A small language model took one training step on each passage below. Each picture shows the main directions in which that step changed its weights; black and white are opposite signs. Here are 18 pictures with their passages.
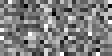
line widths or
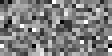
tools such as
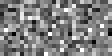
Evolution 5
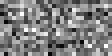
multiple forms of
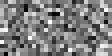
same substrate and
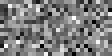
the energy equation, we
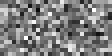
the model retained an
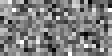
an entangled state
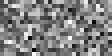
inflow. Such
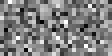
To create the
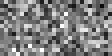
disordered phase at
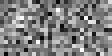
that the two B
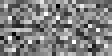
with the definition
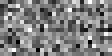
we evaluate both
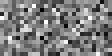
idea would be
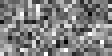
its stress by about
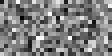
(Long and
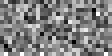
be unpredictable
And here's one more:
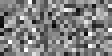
again that the
